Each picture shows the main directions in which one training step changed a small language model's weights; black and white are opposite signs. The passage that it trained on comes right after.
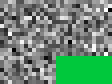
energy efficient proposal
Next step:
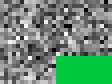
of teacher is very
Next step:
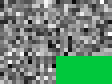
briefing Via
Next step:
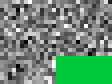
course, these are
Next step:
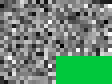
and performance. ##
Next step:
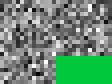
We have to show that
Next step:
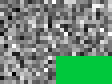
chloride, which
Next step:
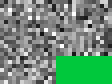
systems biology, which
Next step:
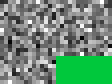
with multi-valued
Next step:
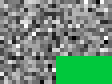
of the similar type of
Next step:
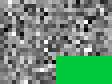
love most intensely
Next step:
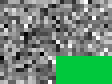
at a concentration of
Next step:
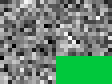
Latent Class
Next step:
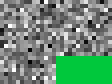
that occurred in
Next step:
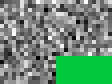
HI}$ are also obtained
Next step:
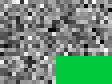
normalized probability a
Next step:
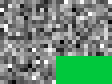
interested in understanding
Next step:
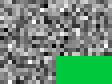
equidistant from the
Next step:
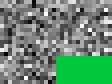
the gestures and
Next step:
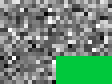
the regions. In
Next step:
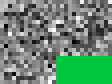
writing. Last
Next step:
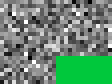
calls for an effective
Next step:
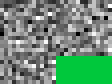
the Volume Of
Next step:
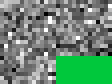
theories. Here the
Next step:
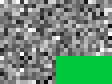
full transfer matrix
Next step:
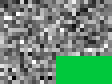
a literature
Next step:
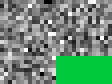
are acceptable for
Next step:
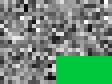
top face of the
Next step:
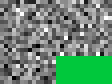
now determined quite
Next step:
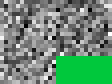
of recommended
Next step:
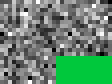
on tensional field
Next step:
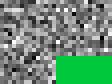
to Enhance the
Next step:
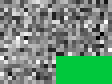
for which the difference in
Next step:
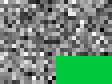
for their family -
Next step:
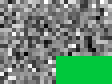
All the surgically
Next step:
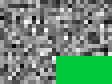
always remained in
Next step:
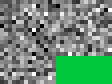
$k_\alpha$ and
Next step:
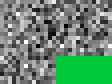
that threshold.}
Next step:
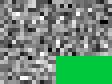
Moray). -
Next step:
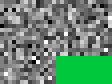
where no popular and
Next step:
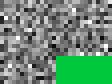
curd products were
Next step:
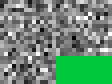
molecules the
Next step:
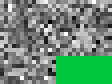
renewable energy. The
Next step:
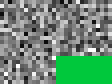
irrelevant for
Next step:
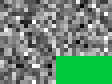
of the topological edge
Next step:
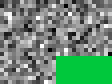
the media content
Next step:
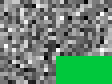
previous evidences,
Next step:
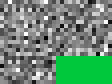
available at 23:23
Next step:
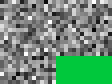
we empirically find
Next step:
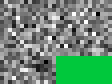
analysis (equal);
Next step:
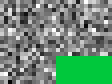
models, that are also available
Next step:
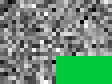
respect, spectral
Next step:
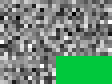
role in students'
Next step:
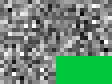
removing various
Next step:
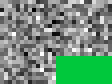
peak might be
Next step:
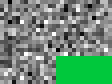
and then store them as
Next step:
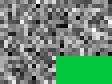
field \textbf{E}
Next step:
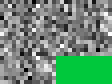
models (red).}
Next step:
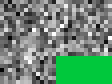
found that 60% of
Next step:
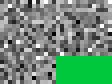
Creative Commons
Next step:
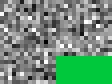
defined physical mass might
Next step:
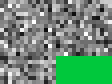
Abstract This
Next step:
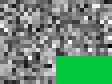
be controlled by the model
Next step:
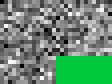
Kasturi. The
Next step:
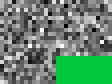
For longer times,
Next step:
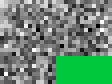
parity} theory), the
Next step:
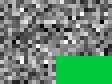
strength ratios
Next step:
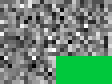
changing the value of the
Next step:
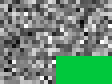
of the videos,
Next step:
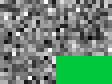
food intake
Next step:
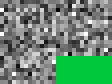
lead to an increase the
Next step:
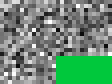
the design and implementation of
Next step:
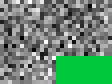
pilot study was
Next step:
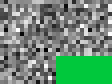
shows a very high significant effect
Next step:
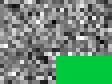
associated with BrS
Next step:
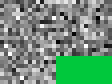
86 patients.
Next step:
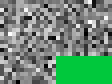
energy be not only a
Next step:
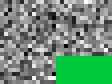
point by capillary method
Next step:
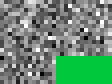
of the analysis is radial
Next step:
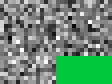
likely to be
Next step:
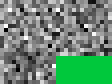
to escape from local
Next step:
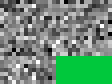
no significant difference between
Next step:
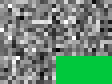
and the probe particle
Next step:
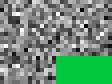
to cases where the
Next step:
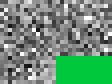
location decisions and
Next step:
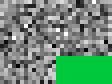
his atomic model and
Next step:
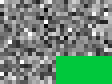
Baum, T.,
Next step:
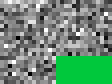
8 I understand the
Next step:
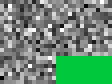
in Table N° 4
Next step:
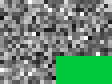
number, which is the
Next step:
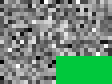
rack in the
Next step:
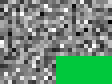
well as to processes related
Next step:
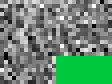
recreation Level
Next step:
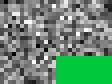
heterodox world
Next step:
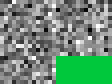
Wachstums des
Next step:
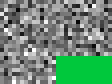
invest in research and development
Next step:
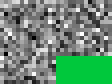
the two-dimensional
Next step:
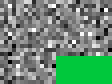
vehicles are
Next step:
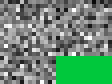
repeatedly request
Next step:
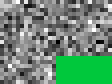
a key requirement for
